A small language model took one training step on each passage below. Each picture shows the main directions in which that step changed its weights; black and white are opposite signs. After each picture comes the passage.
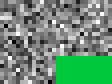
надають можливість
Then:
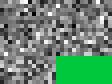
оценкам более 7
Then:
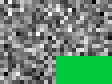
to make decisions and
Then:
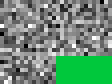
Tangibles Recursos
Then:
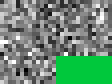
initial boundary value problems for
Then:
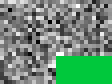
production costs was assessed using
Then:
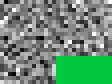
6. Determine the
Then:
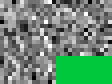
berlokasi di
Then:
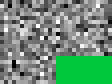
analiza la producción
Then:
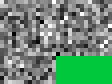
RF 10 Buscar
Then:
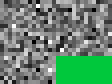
to transform her, as well
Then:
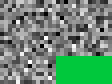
them can differ according to
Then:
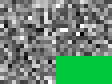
also protecting the various
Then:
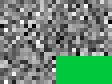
– початку
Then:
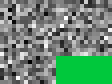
the Workload of
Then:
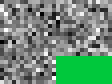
governmental rescue and
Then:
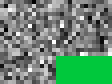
rapid unbundling of
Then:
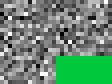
el manto es más
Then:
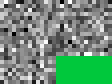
în bibliotecile
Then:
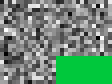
“lucha histórica”
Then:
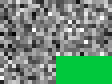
programs Keywords: continuous
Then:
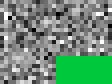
suivante : compte
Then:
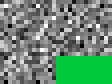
más allá de que una
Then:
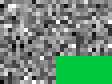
ishga tushishiga,
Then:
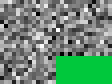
eye disease. Studies
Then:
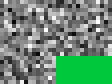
case it was observed an increase
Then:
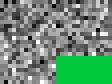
у мужчин
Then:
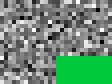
and discerning patterns within
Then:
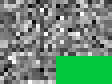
del sistema [6].
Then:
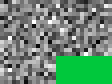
faqat yodlashga
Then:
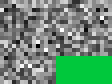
beyond the traditional
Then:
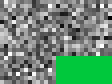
humans' love of
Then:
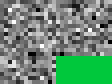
cell was done in the year
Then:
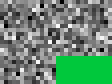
Sandven, Ari
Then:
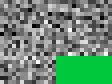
dignity and the
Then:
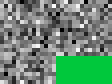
² Defitech
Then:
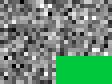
could be extracted and
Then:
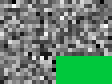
emergente: influências no
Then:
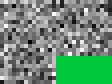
tweets were analyzed and
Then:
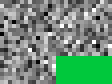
of internal regulations.
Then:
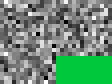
for import as cut flowers
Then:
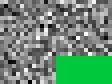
as a basis for diverse surface
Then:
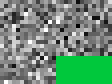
and robust evaluation;
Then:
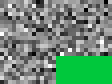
adalah anti bakteri
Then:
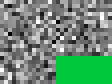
wage inequality is
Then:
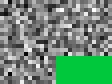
with a valve.
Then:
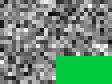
pendidikan dalam mutu
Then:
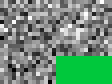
and the scientific community by
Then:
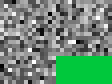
investigation and methodology.
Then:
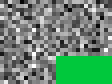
фаол хизмат
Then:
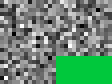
die Mineralisierung
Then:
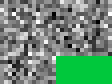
и щелчков;
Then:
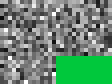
plant's ability to capture
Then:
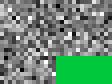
on humans or human
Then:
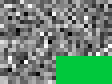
teaching plans for secondary
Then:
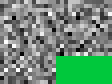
birga, ularning
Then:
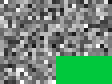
of International Electronics
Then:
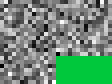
с ограниченными
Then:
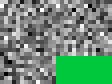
confrontadas para
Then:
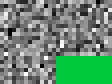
davlat universiteti,
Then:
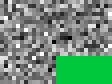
mamlakat iqtisodiyotining asosiy
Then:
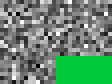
lines and additional fitting
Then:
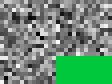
pace of ageing might
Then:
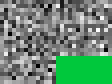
RESUMEN: El
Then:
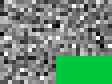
menentukan hubungan
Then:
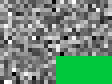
olimlar maqollar
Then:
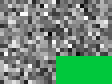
Tashkent Institute of
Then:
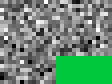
качественно новую
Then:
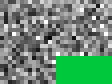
optical laws:
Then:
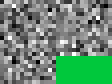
our NNMs,
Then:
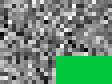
m . This nature of time
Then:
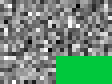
and data alone do not
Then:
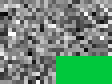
sonst schon stark
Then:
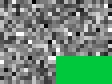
+ referring to the presence
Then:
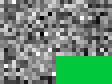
на протяжении
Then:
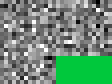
fundamentó en los criterios
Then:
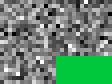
early childhood, while
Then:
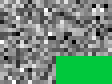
one device acts as
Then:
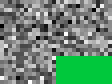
practices in military education
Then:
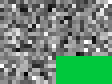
Union. Views
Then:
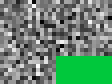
de receita para a
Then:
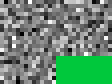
which the model correctly
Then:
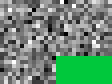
PRL), saudável
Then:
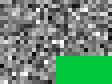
different artificial intelligences so
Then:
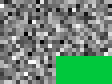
to individual institutions via a
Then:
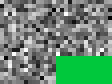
and Reusable MB
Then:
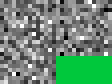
viene condiviso
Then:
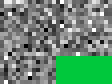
have been stabilized before.
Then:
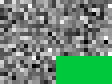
using C programming language and
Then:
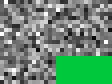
which are part of this
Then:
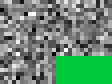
rates if proper management is not
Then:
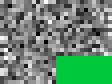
is not about error, and
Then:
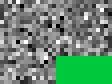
case of [wbra]
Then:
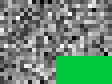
die Autorinnen in
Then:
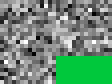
Journal of Animal
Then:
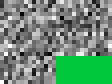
ve Kuzey Amerika
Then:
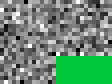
а также первичные
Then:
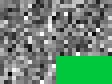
қилинди. -
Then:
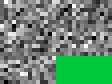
presented as well as its
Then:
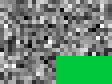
del Art Déco
